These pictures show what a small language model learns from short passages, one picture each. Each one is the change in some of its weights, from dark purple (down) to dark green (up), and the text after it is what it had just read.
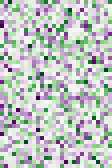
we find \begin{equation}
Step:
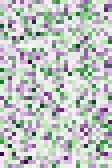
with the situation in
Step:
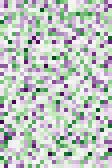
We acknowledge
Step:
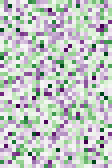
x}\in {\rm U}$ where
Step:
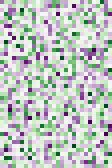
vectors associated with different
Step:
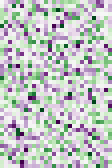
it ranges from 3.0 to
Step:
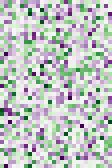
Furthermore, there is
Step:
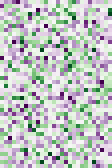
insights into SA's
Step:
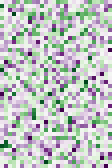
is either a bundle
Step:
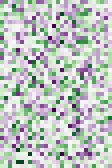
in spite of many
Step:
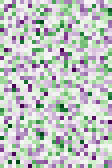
indeed be used as a
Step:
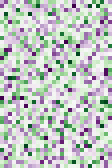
philosophy. The
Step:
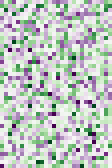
is little work using
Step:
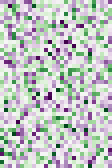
which are named as Cable
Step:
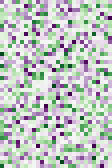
to thank both institutions,
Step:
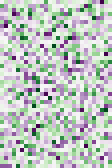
the composite detectors
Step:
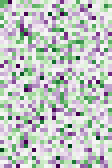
adopt these Five
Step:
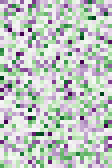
provided to hold out real
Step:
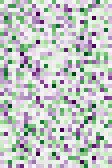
s}. \end{eqnarray*}
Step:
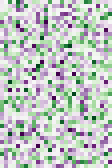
Conference Center,
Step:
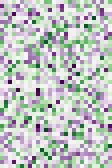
an active role on the same
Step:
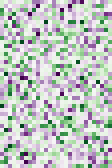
conditions on Europe.
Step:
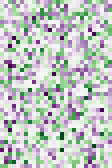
the matter contribution remains
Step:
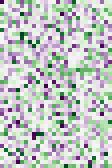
a modest upward
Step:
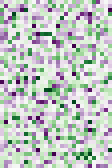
(DVR). For
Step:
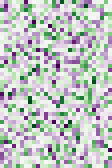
trivially. The {\it
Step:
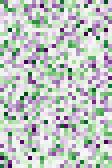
detergent with
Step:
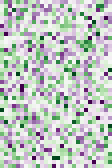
PFP2 in air and
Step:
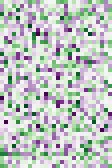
to metrics giving a long
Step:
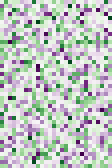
distance to the serving
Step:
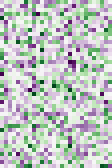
setting can be constrained by
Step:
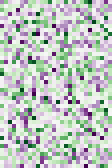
$H$-rep to
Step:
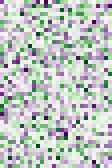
under laboratory conditions,
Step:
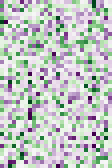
contemporary political
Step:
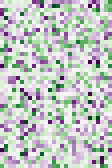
but domain material (raft
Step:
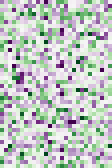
approximately zero when the agents
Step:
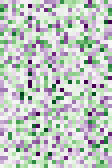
of commutators
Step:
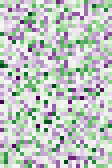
is a nonempty
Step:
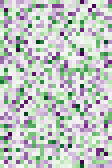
based on it, two teaching
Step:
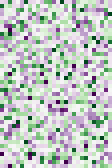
Simplicie Doctor
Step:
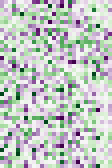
functional safety
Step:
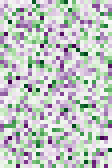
$\Sigma$. On a
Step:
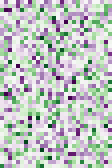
The reason why we focus
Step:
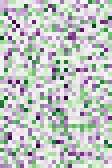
and let $\mT$ be the
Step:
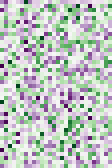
Energy Efficient
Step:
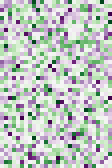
generalized spherical vector in
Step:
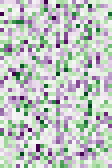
73 patients operated on
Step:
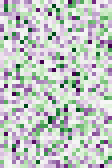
its production costs without
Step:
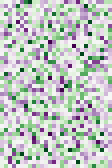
maximum number of bought
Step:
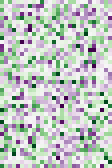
\frac{K n -
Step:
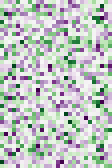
order to investigate this
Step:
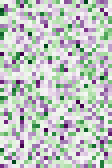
of $b_N$ \item
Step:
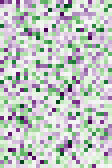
orientation, energy needs,
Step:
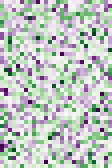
are related strongly to the
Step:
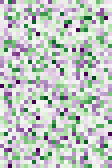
between the spins. The only problem
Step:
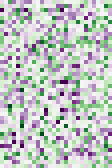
the Natural Sciences and
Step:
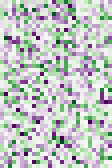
Since DRD1 is
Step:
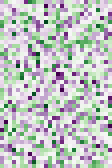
a relation. By the
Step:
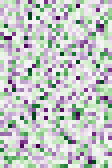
the beam splitter. The
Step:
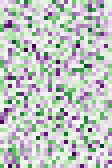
6, we carefully
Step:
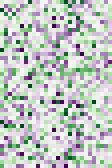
we need to worry about are
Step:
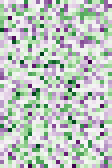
reconstruction loss is
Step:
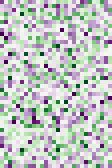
factors that affects the
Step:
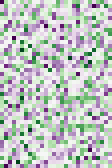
milestone, or a
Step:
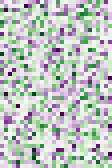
than cement particles which
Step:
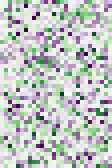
convergence, engagement
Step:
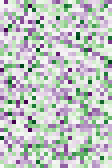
OLP environments with
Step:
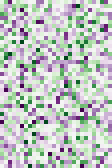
vertex. Draw it back
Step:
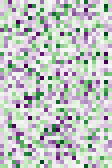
Daga College,
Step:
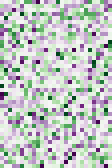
form and is taken randomly
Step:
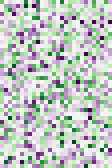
the Elliptic
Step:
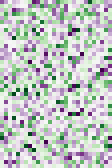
does this overcome the need of
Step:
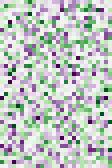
antioxidant and a
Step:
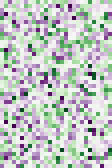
panel (a)
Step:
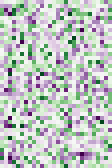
which gradually decreased at
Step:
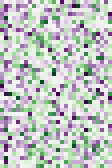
smooth, variations in
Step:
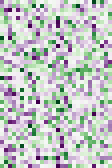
were females. Most
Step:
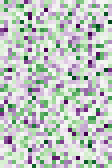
Importantly, we
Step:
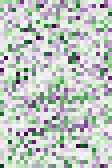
the logarithm leads
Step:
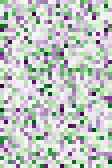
it as a connected,
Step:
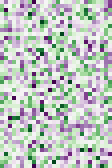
information provided by ensuring
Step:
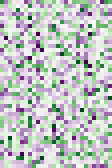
\begin{array}{cc} 0
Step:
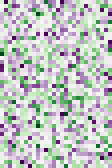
relation to aesthetics and
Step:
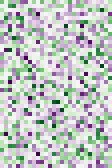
\end{equation} Taking
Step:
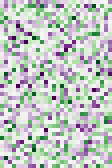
SMASH results with experimental
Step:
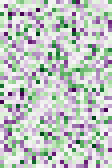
the operator corresponding to the multiplier
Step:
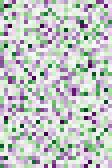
$u\in C^\alpha$
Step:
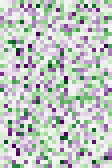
convex subgradients
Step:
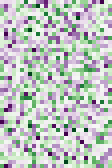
minus one (-1), it has
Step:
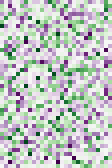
1 Values are mean
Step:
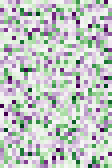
refinement module after the
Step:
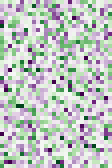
rewrite the metric in
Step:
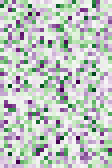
and/or involving symmetry
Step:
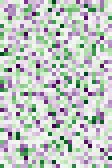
necessary to impose
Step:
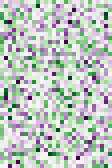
and c-Si layer
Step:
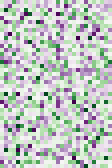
March 2020 which contains a
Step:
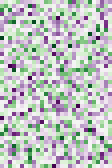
is deceptive and
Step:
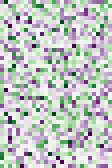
the $*$-operation of
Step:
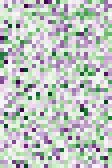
version of the process $X$
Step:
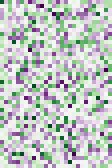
is an ongoing
